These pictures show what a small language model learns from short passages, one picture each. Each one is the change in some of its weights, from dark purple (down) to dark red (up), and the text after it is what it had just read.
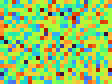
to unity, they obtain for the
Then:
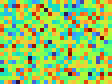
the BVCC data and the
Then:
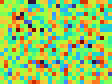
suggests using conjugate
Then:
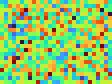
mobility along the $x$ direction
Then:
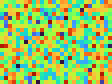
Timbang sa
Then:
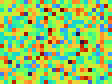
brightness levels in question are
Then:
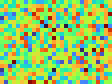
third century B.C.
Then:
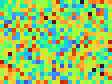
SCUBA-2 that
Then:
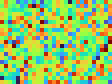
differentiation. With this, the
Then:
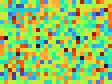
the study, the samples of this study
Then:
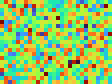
of the sentinel
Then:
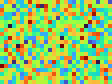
procedures and decisions. Figure
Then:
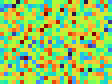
be "nudged" towards
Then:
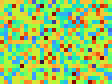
against each item prototype and the
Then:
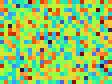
hybridized gap and the possible
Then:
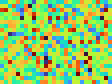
(horizontal average)
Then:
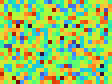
meetings, together with introduction
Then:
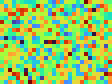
and form particles. - This method is
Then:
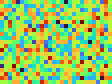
The induced voltage
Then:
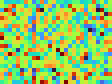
\alpha \leq \ln x}
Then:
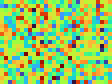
cost, the number of pins and
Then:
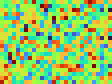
(PGD) while 150
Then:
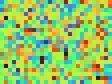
consumption than class A devices in all
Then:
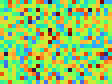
G. TulasiRam
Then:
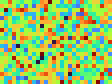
beginning of the winter
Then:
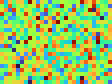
orthodontic movement
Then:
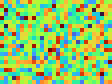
tau} perspectives} The
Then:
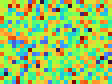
required to control the group delay of
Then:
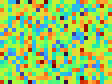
implementation of formative measurement model in
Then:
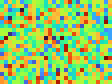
stellar masses (in units of solar
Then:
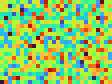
applied dc current density $J =
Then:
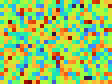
2021 Actual submission
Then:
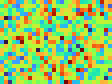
fundamental concepts, evident
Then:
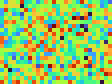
lack of classroom control and management
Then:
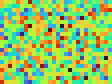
in the image I and I' is
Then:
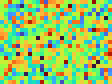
the temporal relationship between food
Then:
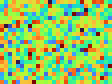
is easier to expand the dimension
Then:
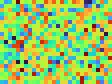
to segment image coded
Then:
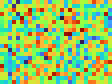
Due to increasing parental
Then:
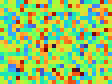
functions, or quantum-mechanical
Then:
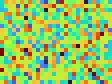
and a capacitance $C$,
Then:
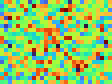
following the work of Rosenblatt
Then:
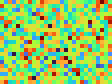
identified which are customers do not
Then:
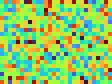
steady state of a
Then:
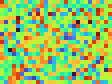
it is possible to apply physical models
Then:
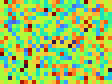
and a free hole when the coupling
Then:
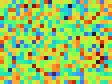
further expatiate and make it
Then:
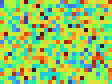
love number and quality factors of the
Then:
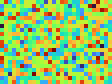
1. *There are several
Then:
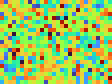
palatable diet suitable
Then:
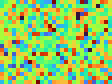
goal is to select a platform
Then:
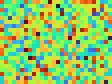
in companies that are
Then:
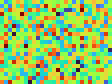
Societal dialogues
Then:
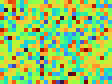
opens the possibility of mass production
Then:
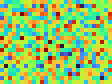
We set up the basic equations in
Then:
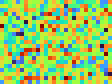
a $T_c$ ranging
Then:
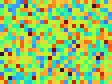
be chosen to maximize the
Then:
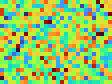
development: a systematic review and
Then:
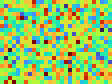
form amidst fertile
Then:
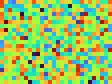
multiplied by $10^4$
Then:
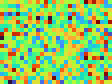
conditions. We first address the impact of
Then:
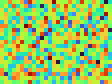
decision-makers work more
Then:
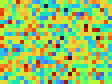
work was also supported by the Simons
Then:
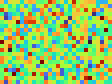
users since the metadata that
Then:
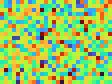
extend our study to the
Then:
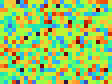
form students' critical thinking skills
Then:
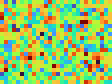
demonstrate the efficacy of our
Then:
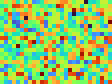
x axis as time, and y
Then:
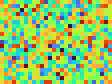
compression as implemented in
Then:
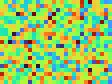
means of transformation. The results of
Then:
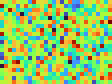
deep learning. This is not only
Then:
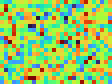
both test specimens to compare
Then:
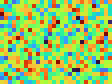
utilised the Icosahedral
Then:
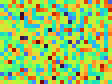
observational window to distinguish
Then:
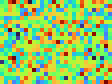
his view with three solid and tact
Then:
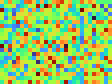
from the complex interaction of personal
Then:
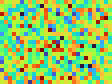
study are far-reaching, as
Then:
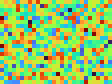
to deficiencies in the reasoning
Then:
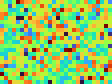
Thurber et al.,
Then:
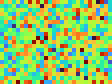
are used to evaluate the MSA
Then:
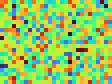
limited expected event numbers. This
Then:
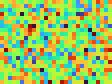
conservation equations are integrated into
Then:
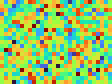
width and 1.5 mm
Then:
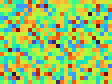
of the variation of joint length
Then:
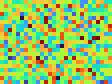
that the $i$-th element $
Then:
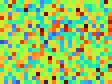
count threshold values in range 1k to
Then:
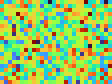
φ . By the conditions on
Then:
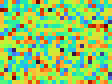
110 patients, cough
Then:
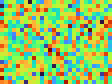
$P$ in the algebra
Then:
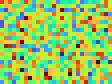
hence establishing the
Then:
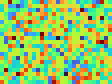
the model itself. Our users were
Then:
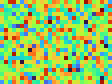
absorption [9]. However, the
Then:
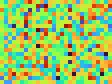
obtained from Ethical Review
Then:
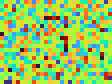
up in moment of inertia and
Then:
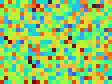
of women and men in
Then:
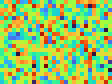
this remapping procedure allows it to
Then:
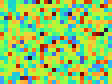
using a system with two input qubits
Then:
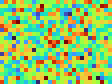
using the UWS test and
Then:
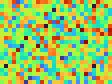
metabolic acidosis
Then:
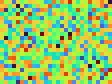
regard, our new photometry confirms
